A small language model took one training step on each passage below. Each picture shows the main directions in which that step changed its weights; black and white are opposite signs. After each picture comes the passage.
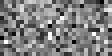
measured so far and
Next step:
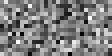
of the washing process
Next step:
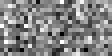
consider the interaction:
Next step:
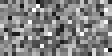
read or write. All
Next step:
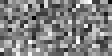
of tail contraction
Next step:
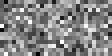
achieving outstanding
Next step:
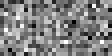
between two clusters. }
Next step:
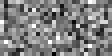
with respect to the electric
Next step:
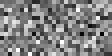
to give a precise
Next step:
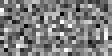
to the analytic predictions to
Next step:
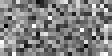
We discuss which solutions are
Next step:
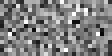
the dependence of parameters
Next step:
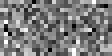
f) \right
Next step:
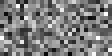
have been proposed, but
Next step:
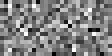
$\beta$, it has
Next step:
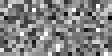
length of local polarization determined
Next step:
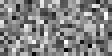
a median width of
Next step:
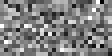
in a similar manner to
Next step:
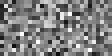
semiparametric estimators
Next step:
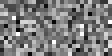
all} intermediate time
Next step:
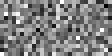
head-on collision process
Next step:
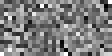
procedure. However, they
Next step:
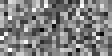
those of in the usual
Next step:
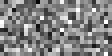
correspond to sending the
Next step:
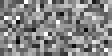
curves for searches
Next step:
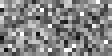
respectively and the dynamics is
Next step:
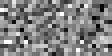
presence of zeros
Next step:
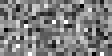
of the distribution; in
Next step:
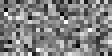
existing literature across all
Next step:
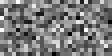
complex plane. As we
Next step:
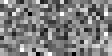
I/O constraints and
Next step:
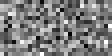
The matrix contains no
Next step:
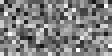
(general and
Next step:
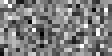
Yuheng Zhang,
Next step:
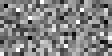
has appeared in
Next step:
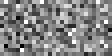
is the basic string coupling
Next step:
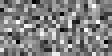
to models with degenerate
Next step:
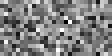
to apply two narrow
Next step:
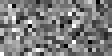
protons (or
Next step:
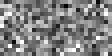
In the fundamental theory
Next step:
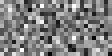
a simple empirical calibration
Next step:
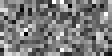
dependence on text based retrieval
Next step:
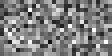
example, the dependence of
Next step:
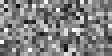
the CKM matrix
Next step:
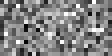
the so-called elastic
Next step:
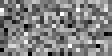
to the STDs in
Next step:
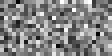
terms of delivery
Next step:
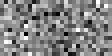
for the low-density
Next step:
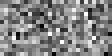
work distribution in a quantum
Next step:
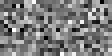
Gathering all the
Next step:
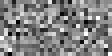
observed level in future
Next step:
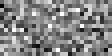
Provide information or direct
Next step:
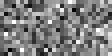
surface acoustic wave
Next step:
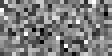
and its spontaneous
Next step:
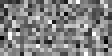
materials like Si,
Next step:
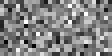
the mass of the
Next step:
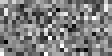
optical microscope image and
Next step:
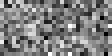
where the canonical momenta
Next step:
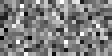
timescales of the
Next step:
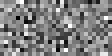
our population of model pairs
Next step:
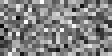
is finite in the
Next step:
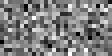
of these coupled models.
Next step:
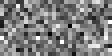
the medium and generated an
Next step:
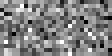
solution can be obtained for
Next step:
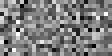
been subtracted,
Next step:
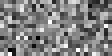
leads to an additional force
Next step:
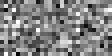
\ \eeqn for
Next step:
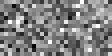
contamination is
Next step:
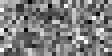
upper limit for the
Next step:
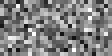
the central region while it
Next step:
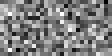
The main objective of
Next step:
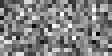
events that were generated in
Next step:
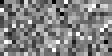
each other. In these
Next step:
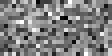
manifold endowed with
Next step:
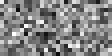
a projected Galactic foreground
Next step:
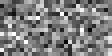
The Higgs potential may now
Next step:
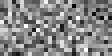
the \kepler\
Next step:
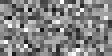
set should include varying the
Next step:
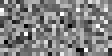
to the proper time
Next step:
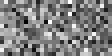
overturn the
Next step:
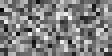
We also require that the
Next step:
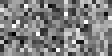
framework of the QCD sum
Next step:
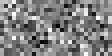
(A) describes the
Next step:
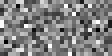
the cavity) with
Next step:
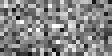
cm \vskip .5
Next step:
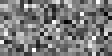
scale is based on a
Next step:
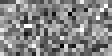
we attach a
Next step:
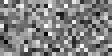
subsection for details).
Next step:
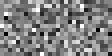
bath of fixed
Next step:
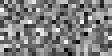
the real and modelled
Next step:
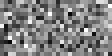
worth noting that,
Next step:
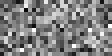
against its ground truth
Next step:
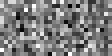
between these two extremes
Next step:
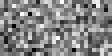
considerable work, and
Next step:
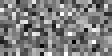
and (f)
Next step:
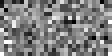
photons. Here, we
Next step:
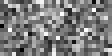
in finite systems close to
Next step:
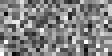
characterized by the narrow peak
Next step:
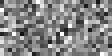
and fluctuation fields
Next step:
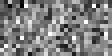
expansion here and refer our
